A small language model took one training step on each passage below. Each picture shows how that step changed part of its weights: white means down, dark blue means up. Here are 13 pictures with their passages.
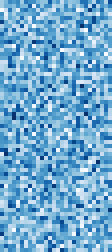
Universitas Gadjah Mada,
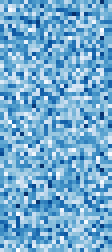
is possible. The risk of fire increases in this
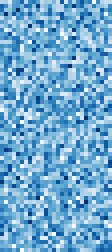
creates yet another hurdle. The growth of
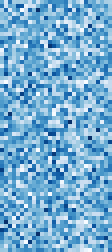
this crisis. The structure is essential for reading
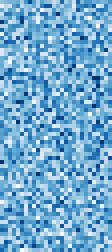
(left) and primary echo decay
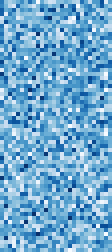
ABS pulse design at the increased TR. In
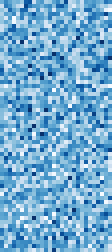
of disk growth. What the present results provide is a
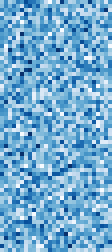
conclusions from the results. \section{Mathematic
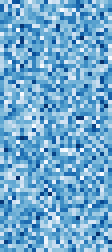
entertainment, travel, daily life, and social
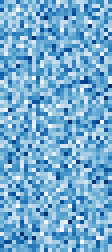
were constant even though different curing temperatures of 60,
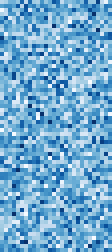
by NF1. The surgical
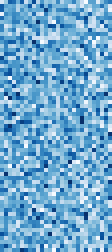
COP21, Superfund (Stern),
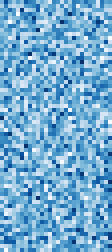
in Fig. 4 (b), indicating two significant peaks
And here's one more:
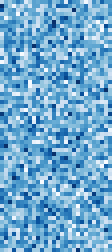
*Coriandrum sativum*
